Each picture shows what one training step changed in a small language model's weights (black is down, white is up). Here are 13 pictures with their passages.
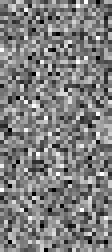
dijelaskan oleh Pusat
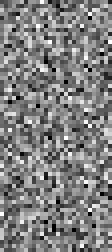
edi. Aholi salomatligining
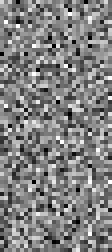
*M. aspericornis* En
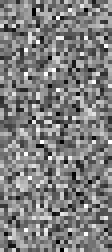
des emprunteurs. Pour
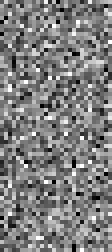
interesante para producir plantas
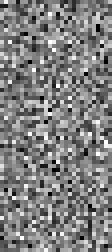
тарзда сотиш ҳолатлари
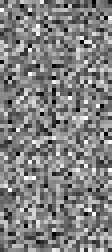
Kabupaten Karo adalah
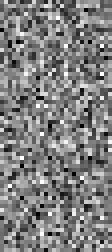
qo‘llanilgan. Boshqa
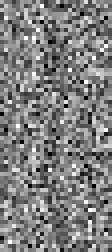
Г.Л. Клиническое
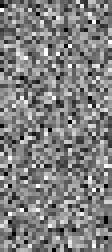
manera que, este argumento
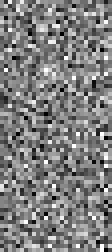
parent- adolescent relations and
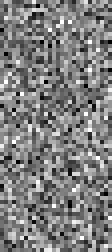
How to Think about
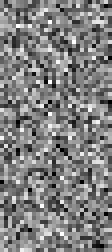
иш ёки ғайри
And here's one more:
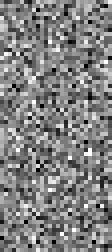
нагрузки. KIRISH
